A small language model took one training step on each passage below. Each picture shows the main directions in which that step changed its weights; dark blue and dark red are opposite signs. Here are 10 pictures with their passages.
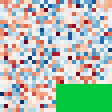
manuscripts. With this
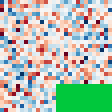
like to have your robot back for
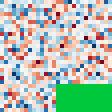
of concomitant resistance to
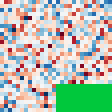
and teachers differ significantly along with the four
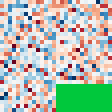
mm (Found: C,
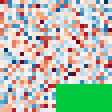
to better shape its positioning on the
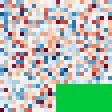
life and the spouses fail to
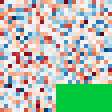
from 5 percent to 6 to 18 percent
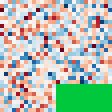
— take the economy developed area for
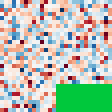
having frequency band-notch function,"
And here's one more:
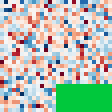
relations; information about Indigenous
